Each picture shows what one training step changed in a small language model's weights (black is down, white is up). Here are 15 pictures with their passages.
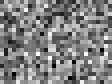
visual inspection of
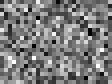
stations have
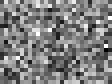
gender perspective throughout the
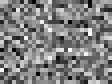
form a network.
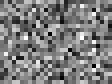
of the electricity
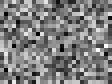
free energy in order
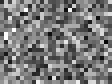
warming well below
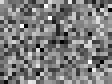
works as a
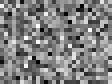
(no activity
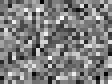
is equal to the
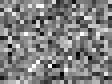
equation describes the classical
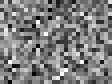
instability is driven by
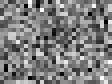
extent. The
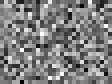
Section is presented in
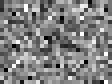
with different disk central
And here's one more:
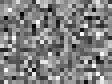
etiology of
